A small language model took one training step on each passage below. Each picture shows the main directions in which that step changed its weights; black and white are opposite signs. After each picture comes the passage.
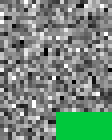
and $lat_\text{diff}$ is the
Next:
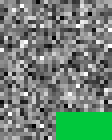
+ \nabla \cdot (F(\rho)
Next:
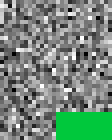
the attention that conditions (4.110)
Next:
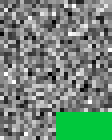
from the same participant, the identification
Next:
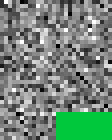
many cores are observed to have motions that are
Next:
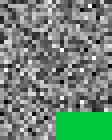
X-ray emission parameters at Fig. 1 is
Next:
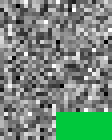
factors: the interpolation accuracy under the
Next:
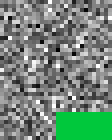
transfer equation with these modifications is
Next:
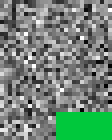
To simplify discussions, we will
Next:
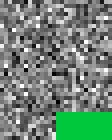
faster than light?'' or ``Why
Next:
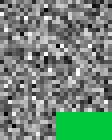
of $\tilde\alpha_{\omega}$ modulo
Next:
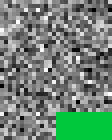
deciphers the global result to
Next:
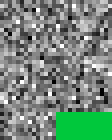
non-magnetic, as well as the extra
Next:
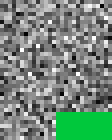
we can just choose the retraction map to
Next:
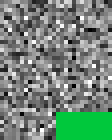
of semi-infinite nuclear
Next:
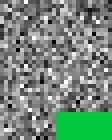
may exist since the width of $C_3$
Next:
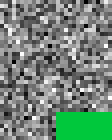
the stationary distribution of roles within the
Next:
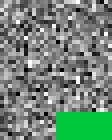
= 1$ (solid line) and 2
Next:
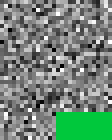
radius of the haloes. The
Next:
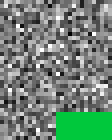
respectively, $H_{1}=\pm \int
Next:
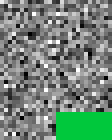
The KH estimates of $\alpha$ and
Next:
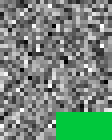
Some gas clumps detected in the field
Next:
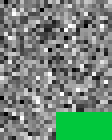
charge and spin superlattice reflections
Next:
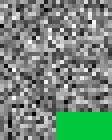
vertices of $C_{5,in}$ to
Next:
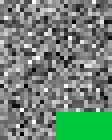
diameter of the load\\ $P$ &
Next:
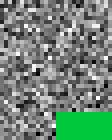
Despite the potential of QML for
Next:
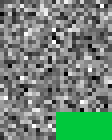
derivation of the generating function of such numbers
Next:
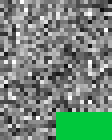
the boundary metric describing a static
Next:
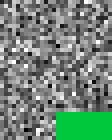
our time-averaged scheme in the
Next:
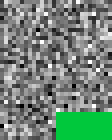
comprising distinct entities,
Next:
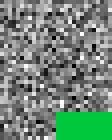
First, we assume that the tSZ
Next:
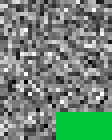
to scales of $\sim$ 400 kpc
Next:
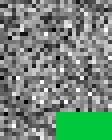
order stating how fast the approximate
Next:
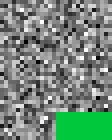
for $s\geq 0.$ Then we have
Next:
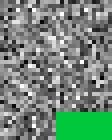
Euler system with viscosity and wind
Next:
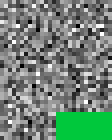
smaller algebra $U^0 \subset U$, which
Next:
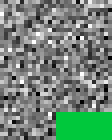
shows the validity of this fact for the space
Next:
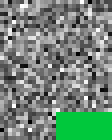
that monitor CPU utilization and
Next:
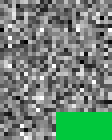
simulations, while the flux of FUV
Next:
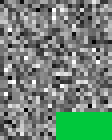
Q)$, there exists an orthonormal
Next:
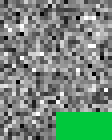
defined by $h_A$. Until Section
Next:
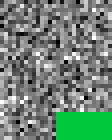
Michael Heath,
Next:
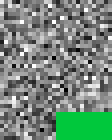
a thorough optimization over the variational
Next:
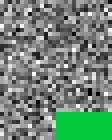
\end{equation} This operation is used to
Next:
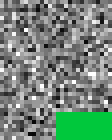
have found that the symmetrized time correlation is
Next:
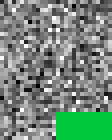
into the Hamiltonian system leading to the second
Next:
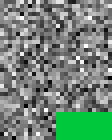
readily verified. We now show that
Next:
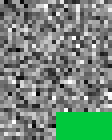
drastically reduces to less than
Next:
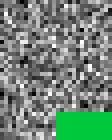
rs in FPP if(rs is
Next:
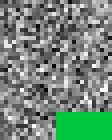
subgraphs of $G$ consisting of
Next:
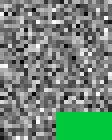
thank Thomas Breuer for
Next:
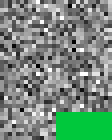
p=Q\vec\rho$, where the
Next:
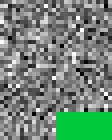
set $\Sigma \times {\cal L}$ to the
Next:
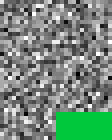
The position of the mask was carefully
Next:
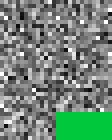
LinkML-Scala is
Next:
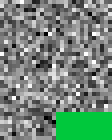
a close-up with the bond
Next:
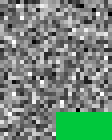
presented a scalability study of a two-level
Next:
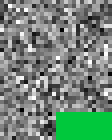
Einstein's action is be modified
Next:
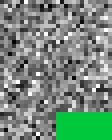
physical observables and as such it should be
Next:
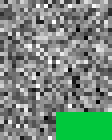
into the result set if it (the sub-graph or
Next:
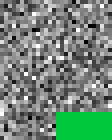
denotes the topological boundary of $\Omega$. We denote
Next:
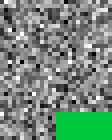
parenthesis of (41) can
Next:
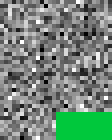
that $s \mapsto q_s$
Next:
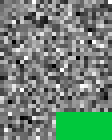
physician to examine the information and
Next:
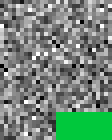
a set of identities for the operations
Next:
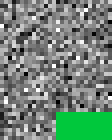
the same orientation. Let $a, b$
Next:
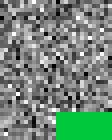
a) Due to (\ref{inv1})
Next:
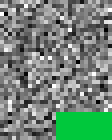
concerns the length of the
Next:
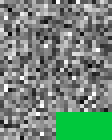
results, when the surface is rational, that
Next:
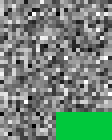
the wealth of an investor, has
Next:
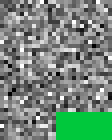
ultrafast spin-reorientation
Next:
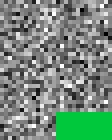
formation of sequences of well ordered domains
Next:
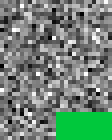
soliton, which is described by the following two
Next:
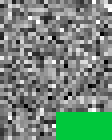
that $a_i=a_j$, then
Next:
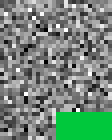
a left-stochastic square matrix, since
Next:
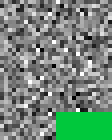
The problem is analyzed in the context of
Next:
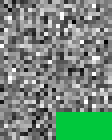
of different nodes (i.e. different length
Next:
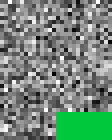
Ethan May. \newblock
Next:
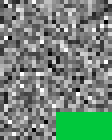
is comparable (in magnitude) to
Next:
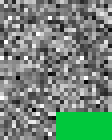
limited dielectric
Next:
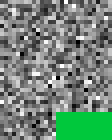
compensated by the smaller correlation length of the
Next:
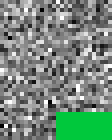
target (cf. Figure 11).
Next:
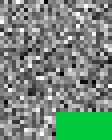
\subsetneq \Phi_k$ and
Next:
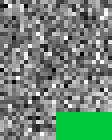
along the line segment from $(a_p,
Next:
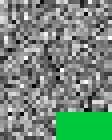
important for understanding IR,
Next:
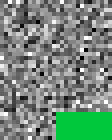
snowballing, we investigated
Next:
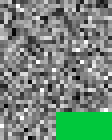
by the discrete Young's
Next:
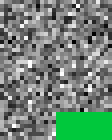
10^8\ M_\odot$ and produce
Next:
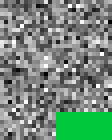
best-fitting parameters. A second,
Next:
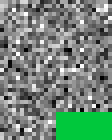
leads to 2,206 qubits, which
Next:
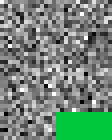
Since $Q$ is compact, there exists an invariant
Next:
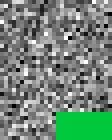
to $m$, then integrating over $\gamma$
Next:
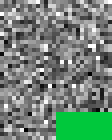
the Stieltjes transform of the distribution
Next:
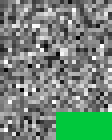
instrument effects and the missing
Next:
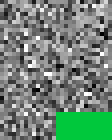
energy is approximately unchanged if we
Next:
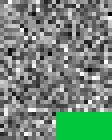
May 2020) details of
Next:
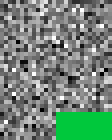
of length greater than 1. Given
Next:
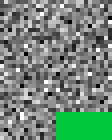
of Cook (1977) has been
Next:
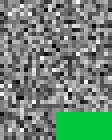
\paragraph{Introduction} There
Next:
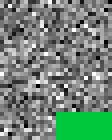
\cite{M}). Then the ideal classes
